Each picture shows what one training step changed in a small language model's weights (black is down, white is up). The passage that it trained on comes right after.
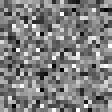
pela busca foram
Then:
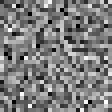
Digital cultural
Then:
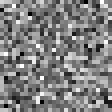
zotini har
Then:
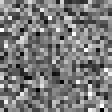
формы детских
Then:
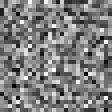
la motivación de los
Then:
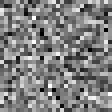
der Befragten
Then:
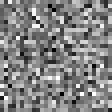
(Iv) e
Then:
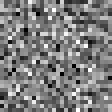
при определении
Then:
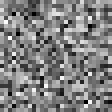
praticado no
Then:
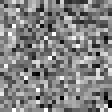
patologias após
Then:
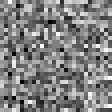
based on a
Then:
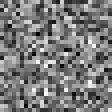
de empresa a
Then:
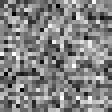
bilan seminar va
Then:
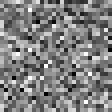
as contribuições
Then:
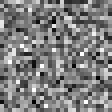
asta sekinlik
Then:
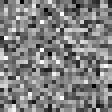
tirik va
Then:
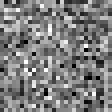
jarayonida foydalanish mumkin.
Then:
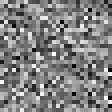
for technical
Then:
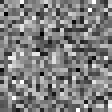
da transição
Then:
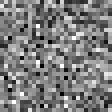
ideias do
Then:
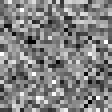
il compito, il
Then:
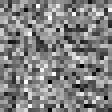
сони % сони
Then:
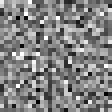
partecipato ad una
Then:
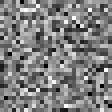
de la carrera
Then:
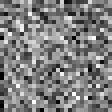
из основных средств
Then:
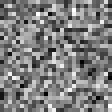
de la methode,
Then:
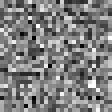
etish ko'p
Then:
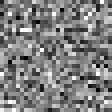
tekshirish bilan
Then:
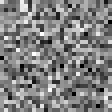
va ommaviy
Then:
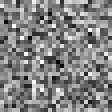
axée sur les
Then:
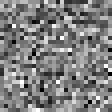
tecnologia e
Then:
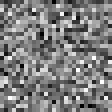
qué entonces
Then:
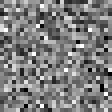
ham uning davomi
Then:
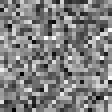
de lectura,
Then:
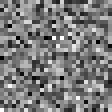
de détenir²
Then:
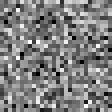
momento che il
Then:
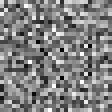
of world development,
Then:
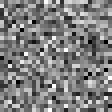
comunidad, el
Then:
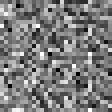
¹ Указ
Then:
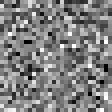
відмінності в
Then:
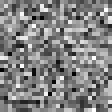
undan ko'p
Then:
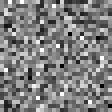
T., Barbul
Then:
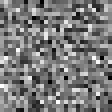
bo'lib bu
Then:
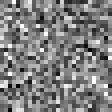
органлари ва
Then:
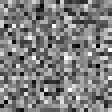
Consultar al
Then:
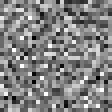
mustaqilligi, milliy ruh
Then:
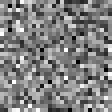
бир неча
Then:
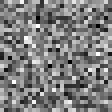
e poucos
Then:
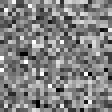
influence of the
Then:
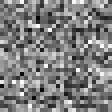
e fazem parte da
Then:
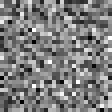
растений в
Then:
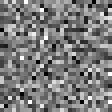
pemasaran digital
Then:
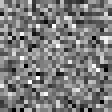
был шоком
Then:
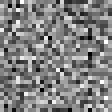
базовых основ
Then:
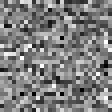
Grant oluvchilar
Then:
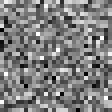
fixo (Figura
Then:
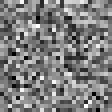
e cerca de
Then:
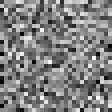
que albergan
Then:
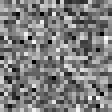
pedagogik yondashuvlar va ularning
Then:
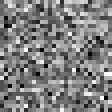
paralelos da
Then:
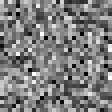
авторів або
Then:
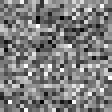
evidencia la
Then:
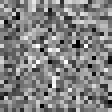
rural et à
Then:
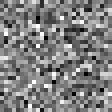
etik va estetik
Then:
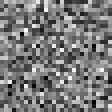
a systematic review
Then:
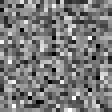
dari aktor
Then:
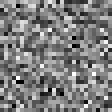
heridas con el
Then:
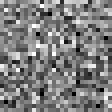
va interfaol
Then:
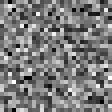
y hábitats
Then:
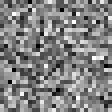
alimentares dos
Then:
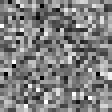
mejor formación
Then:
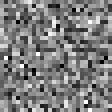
– und nicht nur
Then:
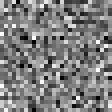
از خسارت
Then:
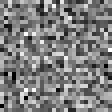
Los autores
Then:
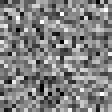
"un quadro
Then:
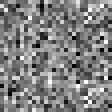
bestehen, die
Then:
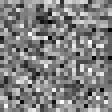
diversificada e em
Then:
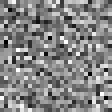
the Pallava
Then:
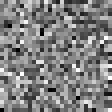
son demandados 2
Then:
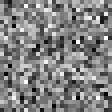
provenientes de
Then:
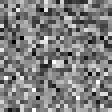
marcaba con
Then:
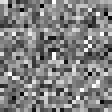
completa, de
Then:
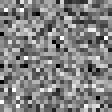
yanada rivojlanib,
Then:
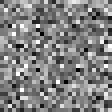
sobre el origen de
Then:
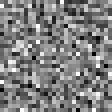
инновацион ¹
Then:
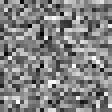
quotidien à
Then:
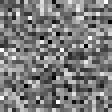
atinge acest
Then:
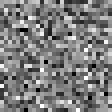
sólo estudio/
